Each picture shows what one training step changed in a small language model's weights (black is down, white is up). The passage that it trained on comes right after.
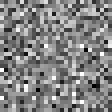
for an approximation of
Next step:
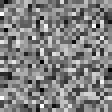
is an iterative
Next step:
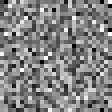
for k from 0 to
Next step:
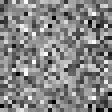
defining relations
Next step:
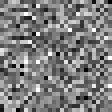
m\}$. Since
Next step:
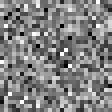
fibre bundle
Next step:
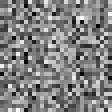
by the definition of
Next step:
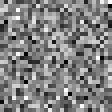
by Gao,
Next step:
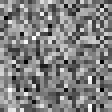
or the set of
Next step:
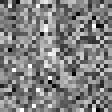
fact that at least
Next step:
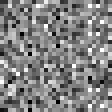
say that the
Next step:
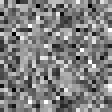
$\Delta $. If
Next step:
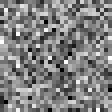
Let $X$ be
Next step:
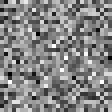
with $x_1
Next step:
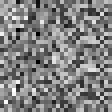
The goal of the
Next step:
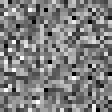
thus finite-dimensional
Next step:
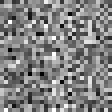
graphs show that some
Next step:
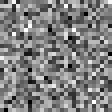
v$ has the
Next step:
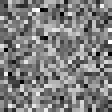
Notice that the
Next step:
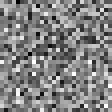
This is motivated
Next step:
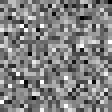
called the {\it
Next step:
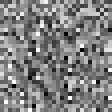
every compact subset of the
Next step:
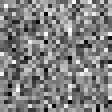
level set provides
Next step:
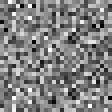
is homeomorphic to
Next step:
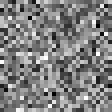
mention only
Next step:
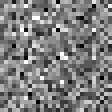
students tend
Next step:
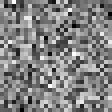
the emission
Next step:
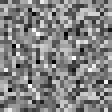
the Bott
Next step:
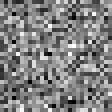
$\rightarrow $ &
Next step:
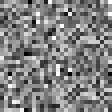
surface can be
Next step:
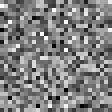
$\mathbf G \subset
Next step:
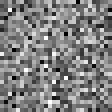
described by Corollary
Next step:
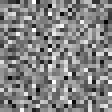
remainder of this
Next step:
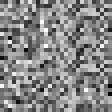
of $M$
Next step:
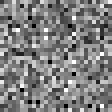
symmetry, which
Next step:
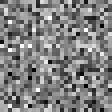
the dual cone
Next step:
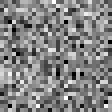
following sub-sections
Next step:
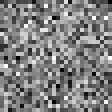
$v \in
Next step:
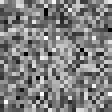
$\gamma$, a continuous
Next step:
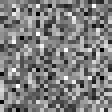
is used, then a
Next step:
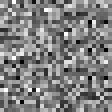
his quest to
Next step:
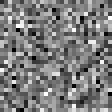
closed-open and
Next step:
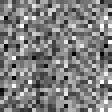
right strong and
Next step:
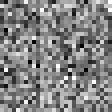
to the graph ${\cal
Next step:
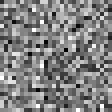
we simply
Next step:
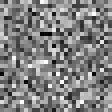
the associated reduced
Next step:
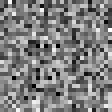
infinitely many
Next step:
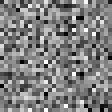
main results. {\it
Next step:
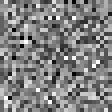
s \right)
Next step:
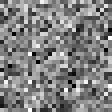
$A.$ It is
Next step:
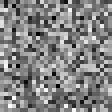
Schubert conditions
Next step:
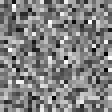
the Taylor
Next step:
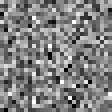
\cdot)$ is a
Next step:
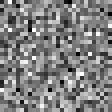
plane partitions
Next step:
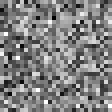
a consequence,
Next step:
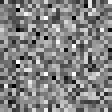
proof. The second
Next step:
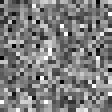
how $\Delta
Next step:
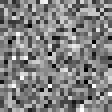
$\beta$ is
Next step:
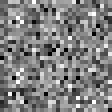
consensus by
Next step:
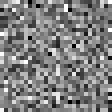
face. For the
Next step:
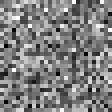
indices near
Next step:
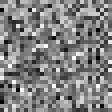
where the last
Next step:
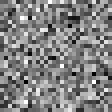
$D$ is a
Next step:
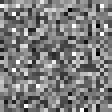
exhibit a
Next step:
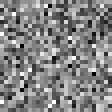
complete resolution for
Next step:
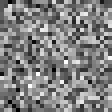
the Lie derivative
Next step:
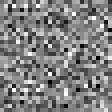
i<j \leq
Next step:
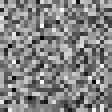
are defined in the following
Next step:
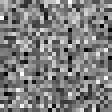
limit was set by the
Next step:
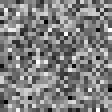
Let $C$ be
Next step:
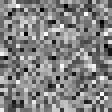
note is to show
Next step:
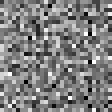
metric. {\bf
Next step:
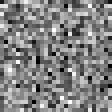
border of the
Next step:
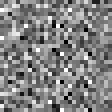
\cdot \bar
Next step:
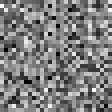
same argument as the
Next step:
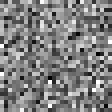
the same as the
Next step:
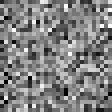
first $n$
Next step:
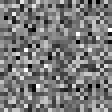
in turn via
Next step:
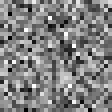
(A \Delta,
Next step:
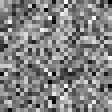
$z \neq
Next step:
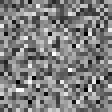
sequence. Assume that
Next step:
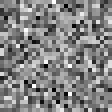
a lattice
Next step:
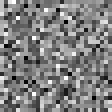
converter, the
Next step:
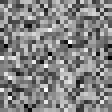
space $M$
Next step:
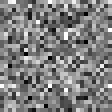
Y$ be a
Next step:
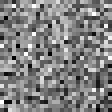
taking values in the
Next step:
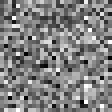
it can be seen
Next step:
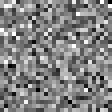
0$). In case
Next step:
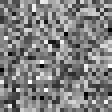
$\varphi \colon
